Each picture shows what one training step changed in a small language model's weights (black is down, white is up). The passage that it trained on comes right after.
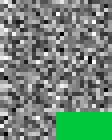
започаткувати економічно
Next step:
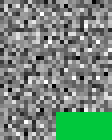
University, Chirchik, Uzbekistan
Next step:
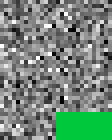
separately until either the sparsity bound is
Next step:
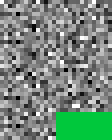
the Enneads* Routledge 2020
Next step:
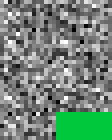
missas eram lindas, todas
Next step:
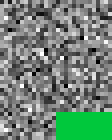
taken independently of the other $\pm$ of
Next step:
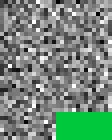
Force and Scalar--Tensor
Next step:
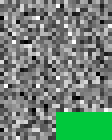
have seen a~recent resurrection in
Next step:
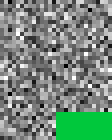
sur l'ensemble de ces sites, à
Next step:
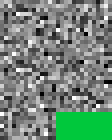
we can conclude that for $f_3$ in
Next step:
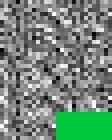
flux before the flare, known as the
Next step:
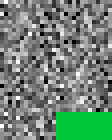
- \sum_{i:\theta_i\ne
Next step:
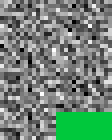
небачену хвилю
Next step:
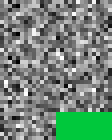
en su cuerpo. Voy a mi
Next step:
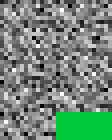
ilə şərtlənir.
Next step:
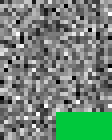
similar, albeit lower, density (80\% of
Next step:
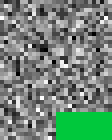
datas of LAO\ substrate calculated in
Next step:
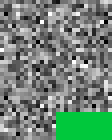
stratification of $\sch$ with $k$
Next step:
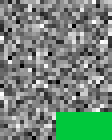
for a list of the first 2000 such numbers
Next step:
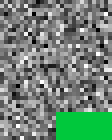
all previous derivations {\cite{caves}}.
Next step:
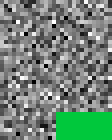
colored partition of length $3$ and let
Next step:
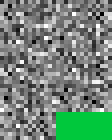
obtain simulated data, triangles indicate the posterior mean and
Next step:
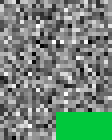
isomorphism, noted also $\sigma$: $$\sigma :
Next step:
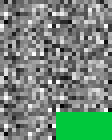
var gördüğümüz
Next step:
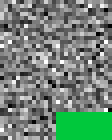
$Y$ shifted by $s$ time
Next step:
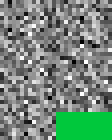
Outsider oversight: designing a
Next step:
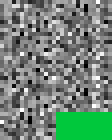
що обумовлено функціонуванням
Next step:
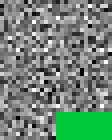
space of the group $SO(2)$.
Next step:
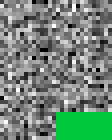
करती है इस
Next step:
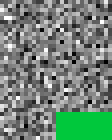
non-zero positions are in arbitrary places other
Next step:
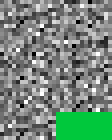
lemma then follows by scaling the metric. Let
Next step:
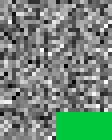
и лимфатической системы
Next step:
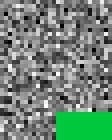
(4D) wall through compactification
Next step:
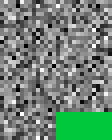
test, portfel, refleksiv
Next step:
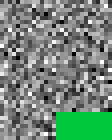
the same as in the proof of $(c)$ but
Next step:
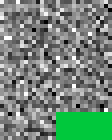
Umweltbedingungen existieren können.
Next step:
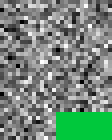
metrics} Let $(M,g)$ be a
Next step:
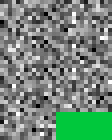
delineate the correspondence between brain wave patterns
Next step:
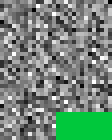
normalized, by signature similarity, so that
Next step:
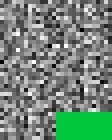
in simulation of traffic on Internet or in
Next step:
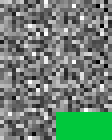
\quad \quad \quad \quad \quad
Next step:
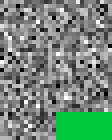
du « rapport attribué au
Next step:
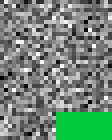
physics. Neutrino oscillations can only occur if
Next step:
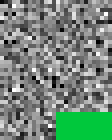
Uzbekistan and mechanisms for preserving national
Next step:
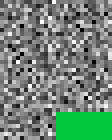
I - S(k), \ee where
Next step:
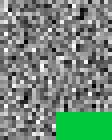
qiyin maktab muhitini
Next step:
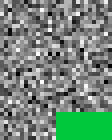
H_w\}$ is a triple orthogonal system,
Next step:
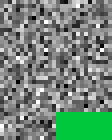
be overcome without increasing circuit depth.
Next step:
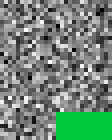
a result of short bursts of heavy
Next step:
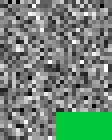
a number of studies have investigated young
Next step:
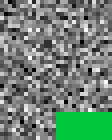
smooth function (in the sense defined in Section
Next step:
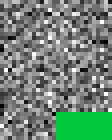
are sufficiently large. As a matter of fact, we
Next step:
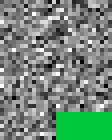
standard RR field strengths $F_n$
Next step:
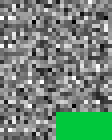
threshold of thermal effects on electron, the propagator of
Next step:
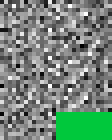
and underlying massive star cluster contribute flux to our
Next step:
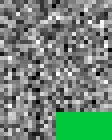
\eqref{new_3}, the states between the
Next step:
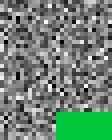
(the Stokes wave has only one
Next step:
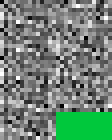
optical decay pathways, giving different resolution according to
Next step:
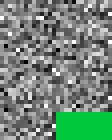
given by the next to last cover of $T$,
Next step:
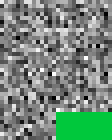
momentos de atividade no meio
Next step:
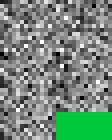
Queueing systems with pre-scheduled
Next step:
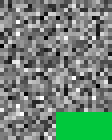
soft measurement update mechanism, which balances accuracy
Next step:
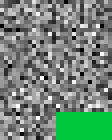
Trust within teams: The relation with performance
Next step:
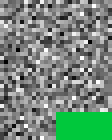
express the ACSE condition for a set of states
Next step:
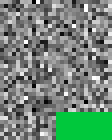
y política, entendido como una acción
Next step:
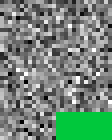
the Weizmann and KTH (first
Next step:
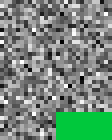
British Journal of Global Ecology and
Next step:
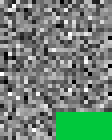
processes. As shown in Figure~\ref{data
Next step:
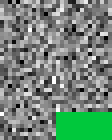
the set $A$ defined as follows:
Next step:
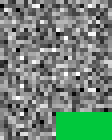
quasiparticles in $M$ are
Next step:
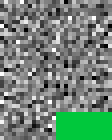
pressure of P$_0\sim$0.3
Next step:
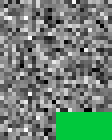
a neighborhood of $\mathcal{G}=0$. We
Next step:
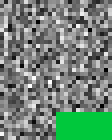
Refleksiv mashqlardan
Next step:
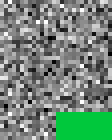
$\U\U\eps$. Thus ``being
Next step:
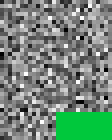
{RNA} molecules. \newblock {\em
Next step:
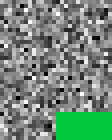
which satisfies the following axioms:
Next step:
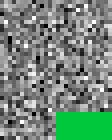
\bibitem{chorin68} {\sc
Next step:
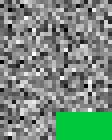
yokida o'z obro'siga
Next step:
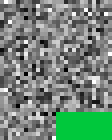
generation case, except for the $\beta$-functions
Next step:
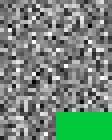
São Paulo, São Paulo,
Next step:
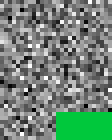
some work of \cite{Dao2020}
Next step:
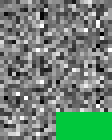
stars for a Hubble time. Disks show
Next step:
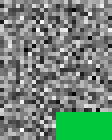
indígenas sobre as terras que
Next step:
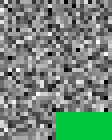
then perform a full calculation using a covariance
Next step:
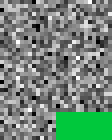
Hamiltonians for closed quantum systems. We have also
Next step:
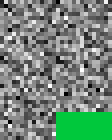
within one unit cell involves changes of the lattice deformation
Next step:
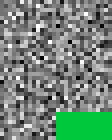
contradiction, assume that the statement is false.
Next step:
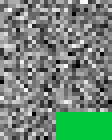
of the competitiveness of enterprises
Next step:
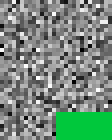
sample of that trial’s stimulus
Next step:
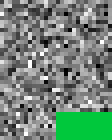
for all $c\leq z<1$ and
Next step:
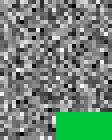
fin de dar a conocer el valor
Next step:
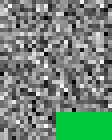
without loss of generality that $Y_i$
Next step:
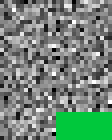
Hessian‑vector based approximation reduces the quantum
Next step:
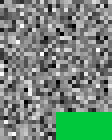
las value of well with API number:
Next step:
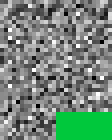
disjoint from $N_{k-1}$, and
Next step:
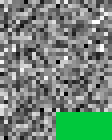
(2023) dengan judul penelitian “
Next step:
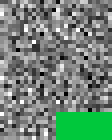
from all parts $\lambda_1$ through
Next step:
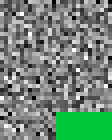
by sustained wave–wave interactions. This is
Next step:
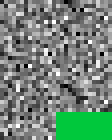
prime}\}$ are linearly independent in the knot
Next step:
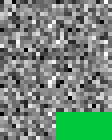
решения более сложных проблем и
